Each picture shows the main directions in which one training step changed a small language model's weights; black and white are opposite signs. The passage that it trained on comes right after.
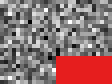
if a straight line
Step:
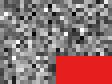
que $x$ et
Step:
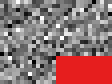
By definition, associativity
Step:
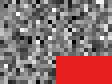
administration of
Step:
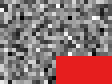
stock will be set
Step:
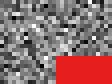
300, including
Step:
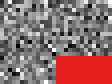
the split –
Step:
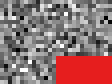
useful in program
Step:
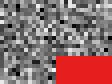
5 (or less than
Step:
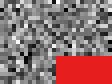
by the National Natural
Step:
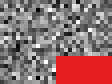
for fine tuning
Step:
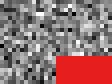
at a specific angle
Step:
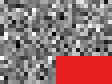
for basic nonet the
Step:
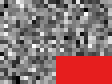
Green Bank
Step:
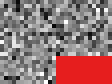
is then closed and
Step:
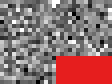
are summarized in
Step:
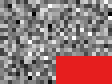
[9], independently
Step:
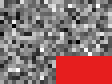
comparisons, our
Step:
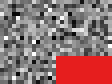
regression baseline.
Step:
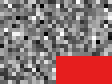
to the case with parameters:
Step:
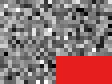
some methods are well defined and
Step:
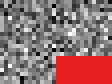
profit of operator
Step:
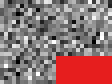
odd primes
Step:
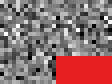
determined due to its
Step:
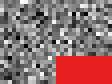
the same time, each
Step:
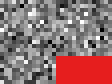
and hydrogen
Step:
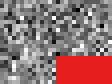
LT TEW
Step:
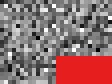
\C$ so that
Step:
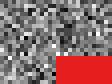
Therefore, this paper
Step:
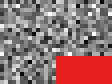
(which is like a
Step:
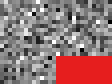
the dynamical model used
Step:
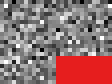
\cdot \bf n),
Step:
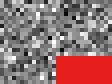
that Bob plays
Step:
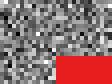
in the Sgr~C
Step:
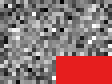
that $U$ is the
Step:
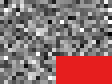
galaxies with
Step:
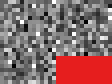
in National Service
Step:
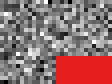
right): truncated high
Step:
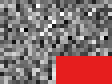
of their products and
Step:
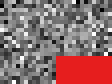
packages that can
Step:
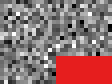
can define derivatives of
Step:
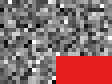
manufacturing of
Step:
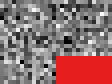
turns out that
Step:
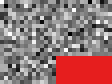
for every $n\in
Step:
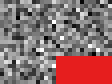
the environment.’
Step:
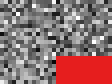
human beings may
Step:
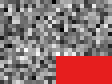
of this country. In
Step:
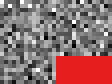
by means of their
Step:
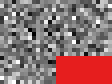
considering solution of the first
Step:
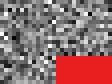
complex variable approach.
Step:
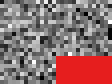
the ASTRA solution
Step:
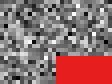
Legendre (or
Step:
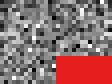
\Teff) could
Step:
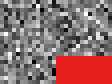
AI models, such as
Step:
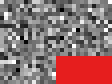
observations at the longest
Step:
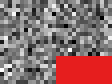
high discharge of
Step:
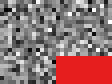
the subsequent sections
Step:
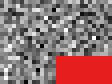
end of the process, can
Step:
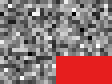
and Behavior in
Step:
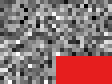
000 population)
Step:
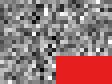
plateau has been
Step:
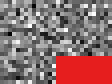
and innovation,
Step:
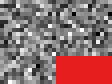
general have been grouped in
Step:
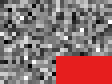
the dual variables
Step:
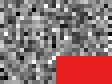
uniqueness we
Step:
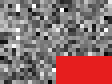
of $G$ defined by
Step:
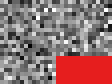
meridian and standard
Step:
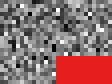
the 2-state
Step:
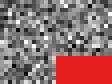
$\calM$ to
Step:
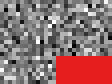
of the interaction parameters and
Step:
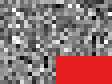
and 30-day
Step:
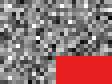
stress, whereas a
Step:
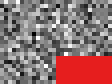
known as sun
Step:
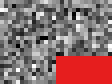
the many complications that
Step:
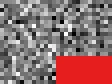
of a synaptic
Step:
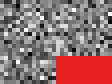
2, is considered,
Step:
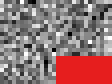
dark halos and
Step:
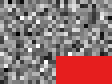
is a principle
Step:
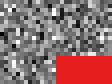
Cauchy problem]
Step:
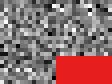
again we have the
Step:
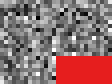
the BP/RP
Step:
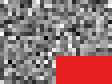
much more complete
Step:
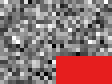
& Time &
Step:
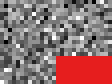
$X$ is a
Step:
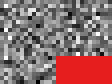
These findings indicate a
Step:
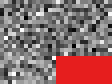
when the thermal
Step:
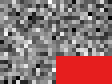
For $p$ an
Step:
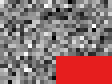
component was the second most
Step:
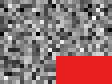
parent model.
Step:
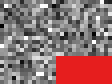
a representative
